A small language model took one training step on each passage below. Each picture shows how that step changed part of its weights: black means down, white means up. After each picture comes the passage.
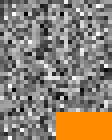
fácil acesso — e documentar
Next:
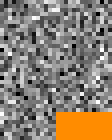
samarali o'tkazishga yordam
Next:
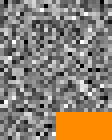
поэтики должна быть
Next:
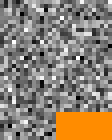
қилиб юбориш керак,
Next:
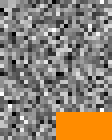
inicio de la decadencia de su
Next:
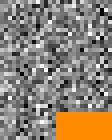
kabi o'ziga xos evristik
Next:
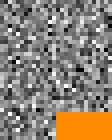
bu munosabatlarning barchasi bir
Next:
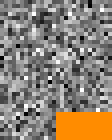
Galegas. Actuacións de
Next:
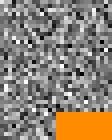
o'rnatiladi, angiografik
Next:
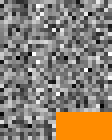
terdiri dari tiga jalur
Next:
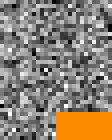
maka dalam penyusunan dan
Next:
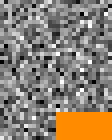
oyida harorat 22°C dan
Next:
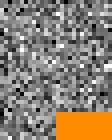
dinasti besar—Usmani di
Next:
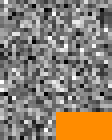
anak didik untuk belajar -
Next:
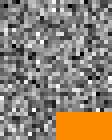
foram amplamente publicitados, a mera
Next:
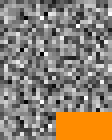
Д. М. Мухаммадиев,
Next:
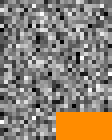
con lo señalado por Muñoz
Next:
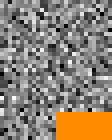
Letras, com ênfase em
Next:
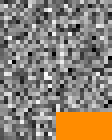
item selection. *Medical
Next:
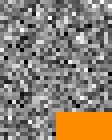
are not subject to any strategic
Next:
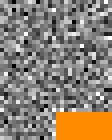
madaniy merosi, milliy
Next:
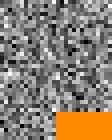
sau alte organe din cadrul
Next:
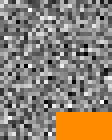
autotratamento é outro aspecto
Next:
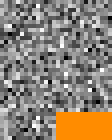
Specificity of Criticism and
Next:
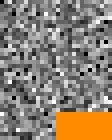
causada pelas atrocidades do
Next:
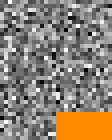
influence of climate change,
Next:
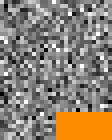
níveis de pressão sonora
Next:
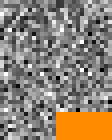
importante para formação de proteínas
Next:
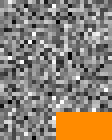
académica y aseguramiento de la
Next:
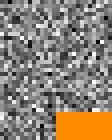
sanções de um a três anos
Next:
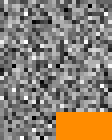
sinf o'quvchilari,
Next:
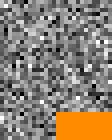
принимать нестандартные решения
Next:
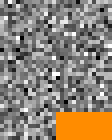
oladi. Bunda munosabatning
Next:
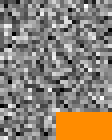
Críticas à difusão genérica
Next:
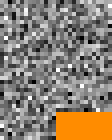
approche empirique qualitative
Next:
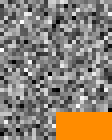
kemény fellépést
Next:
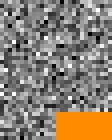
англиски на српски
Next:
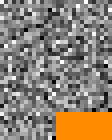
xil va aylanish tezligi bir
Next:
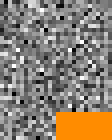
реституционными телами губок
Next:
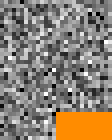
d’avoir affaire à un «
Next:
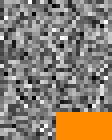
próximos aos aconselhados se
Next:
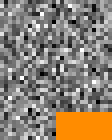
M. SOTO ESTRADA y
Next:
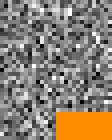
является деятельность общественного
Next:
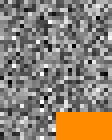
actitudes, valores, apropiados por
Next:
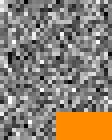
til et, der tager krig og
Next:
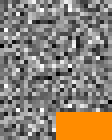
г/ўсимлик ҳисобида,
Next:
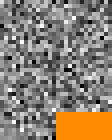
un misterio por resolver.
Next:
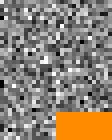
Multidisciplinar Indexada de
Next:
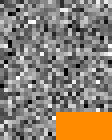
insolvenței lor”⁶³.
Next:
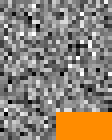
se desenvolve de forma distinta no
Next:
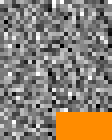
the PRC to cultural rapprochement
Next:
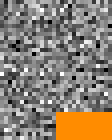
операторов колл-центра
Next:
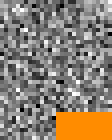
aos 6, 12 e 18 meses. A partir
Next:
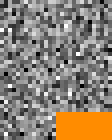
seu status migratório ou em sua
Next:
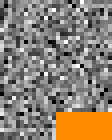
como referente problemático general, el
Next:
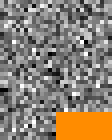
de la presente investigación está encuadrado
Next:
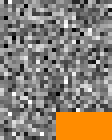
них необходима. В то время
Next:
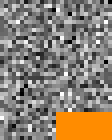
gondolkodásban. Ennek
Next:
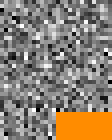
poéticamente profetizados por
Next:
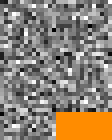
– i membri della comunità
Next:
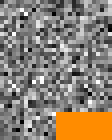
bilan tarbiyalanganini lekin,
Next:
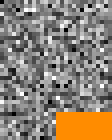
de integrare europeană a
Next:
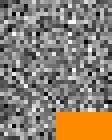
hamda Qrimda (Tkachuk,
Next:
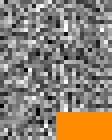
a las posibilidades de las personas.
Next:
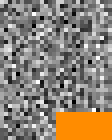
a mold. A composite mold
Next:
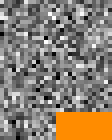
analytical method, forecast.*
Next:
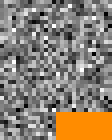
upaya hukum yang sah,
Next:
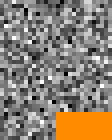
системы защиты здоровья
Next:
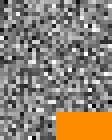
scala CHIPS - 1
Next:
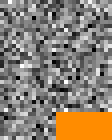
desarrollar desde muy temprano en la
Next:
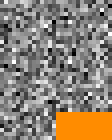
rag'batim. Turfa
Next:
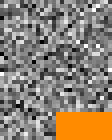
a calificat greșit
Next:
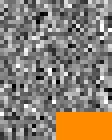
majmualarining samaradorligini oshirish uchun
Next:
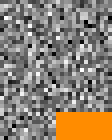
ushbu global tendensiya
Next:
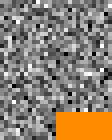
su mayar da hankali wajen
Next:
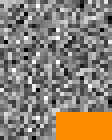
kitobi - كتاب
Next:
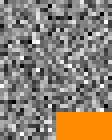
o'rnatildi, ammo
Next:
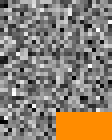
образование и общество, (3),
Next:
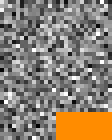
dukung oleh hasil penelitian
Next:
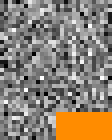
створення музейного середовища у
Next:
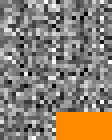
that support the application of this
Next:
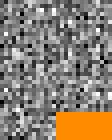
мавсум давомида ўсиши ва
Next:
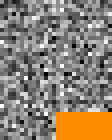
sifat xususiyatlari kundalik
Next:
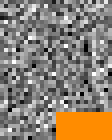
alguém com 80 anos de
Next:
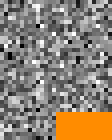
⁸⁶ O’rdaning dam
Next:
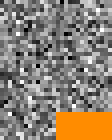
затвердження Порядку організації
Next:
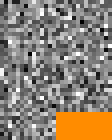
физикалық білім
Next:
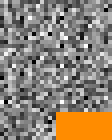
de modalités par variable. De plus
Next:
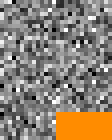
ularga qarshi turish borasida
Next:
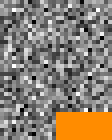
conducentes a determinar la identidad del
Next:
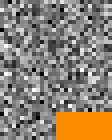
Epstein-Barr virus
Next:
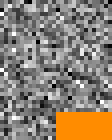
Santa Joana Recife
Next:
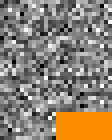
эмпаглифлозина у
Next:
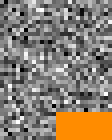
уделяющий внимание
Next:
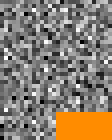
ro'yxatdan o'tkazish va
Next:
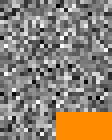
Kecamatan Benowo,
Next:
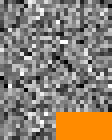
організацію з чотирьох
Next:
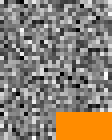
ЖИЛД, 2 СОН.
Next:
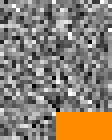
of assigning such special objects
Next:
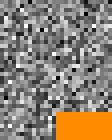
Rincón M. y María
